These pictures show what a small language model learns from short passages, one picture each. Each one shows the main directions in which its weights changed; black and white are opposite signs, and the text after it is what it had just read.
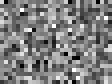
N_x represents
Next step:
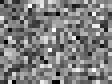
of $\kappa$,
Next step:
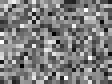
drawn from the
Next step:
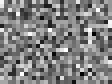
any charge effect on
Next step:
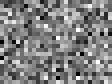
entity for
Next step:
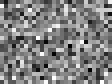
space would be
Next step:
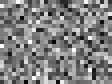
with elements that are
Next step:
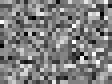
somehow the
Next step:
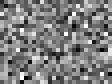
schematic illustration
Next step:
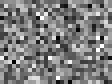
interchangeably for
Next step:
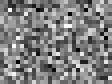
can be described as
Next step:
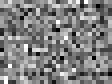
some preliminary
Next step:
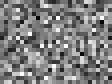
burden in
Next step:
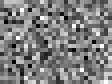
axis for Hb
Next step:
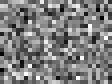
their medians are
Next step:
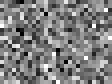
limiting characteristics with
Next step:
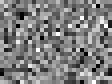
path (hamiltonian
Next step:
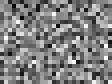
hand, we have
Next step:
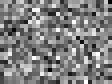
and have taken
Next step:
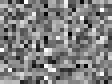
seeing is added
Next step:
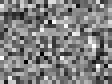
a continuum light
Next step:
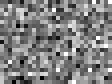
fibers including
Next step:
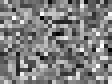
the Gaussian likelihood
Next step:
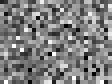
as a locus
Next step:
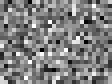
$S$ of
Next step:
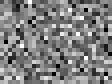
model, because the
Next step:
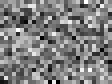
and the average
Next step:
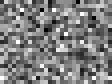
two important ways.
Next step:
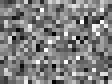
finer and
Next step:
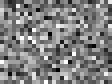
1 was used,
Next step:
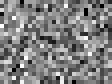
in Fig.
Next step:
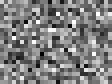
we have found a
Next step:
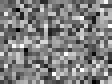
test, an
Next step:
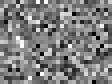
forward scattering
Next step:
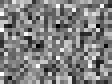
the innovative
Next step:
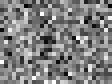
of the elements
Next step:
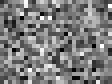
a soluble
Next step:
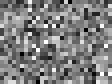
a result, using
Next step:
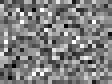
- r\langle
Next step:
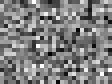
a chord diagram
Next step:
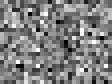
be possible given the
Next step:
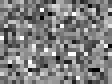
The paper describes the
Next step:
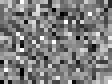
now correlated,
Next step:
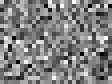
theoretical ontology
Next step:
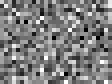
pile foundations
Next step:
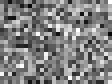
leadership and
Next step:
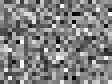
However, its
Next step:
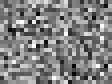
is also consistent with
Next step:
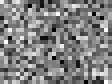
of $\Gamma$
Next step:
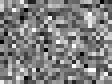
electron mobility in
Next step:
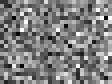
left & yes
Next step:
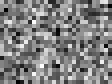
effect to a change
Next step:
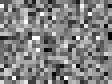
show the transition between
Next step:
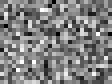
the springs
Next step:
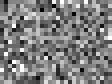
levels. By
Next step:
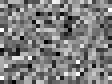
outflow seen by
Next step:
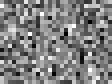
is called a
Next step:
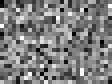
values using Graded
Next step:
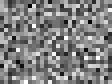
integer $N$
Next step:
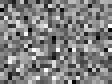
numbers don't divide
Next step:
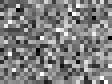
and variational
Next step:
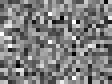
corresponding random variables,
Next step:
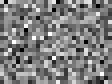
effectively visualize all
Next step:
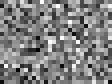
are the base,
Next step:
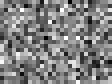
surfaces are given by
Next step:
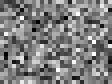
conservation theory and
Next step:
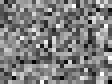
a huge gain
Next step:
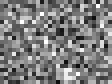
the mesh by
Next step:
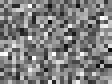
numerical flow map
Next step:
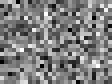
this system is given
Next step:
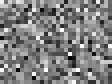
using information from the
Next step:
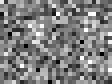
resources proportional to data
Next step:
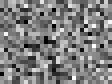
the experiments were
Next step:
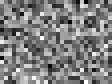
and the right
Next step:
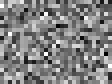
systems in the body
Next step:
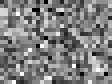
for establishing
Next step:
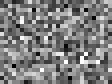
the study by
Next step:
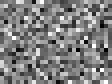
also that we
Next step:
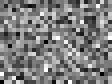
the notion of
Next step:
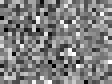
\eeq which implies
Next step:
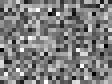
et al., who
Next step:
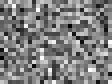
we introduce a
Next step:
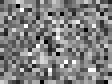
surface with a
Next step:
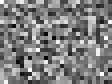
two conflicting
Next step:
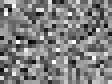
Consequently, it is
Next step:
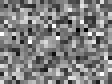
the calculation of the
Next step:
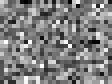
obviously). Then
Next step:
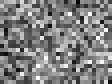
pressure and heat flux
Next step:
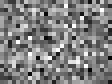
fields is characteristic when
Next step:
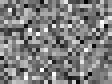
based on the
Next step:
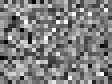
After completion of
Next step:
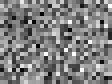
to the parameters.
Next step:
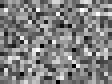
used to effectively heat
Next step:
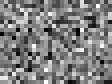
the two peaks
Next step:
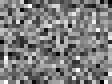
risk. The case
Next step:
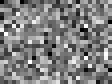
- Conducting
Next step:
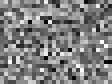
at the same frequency
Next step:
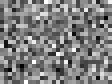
over coastal
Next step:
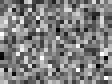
difficult as training a
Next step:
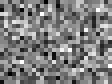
the far-field
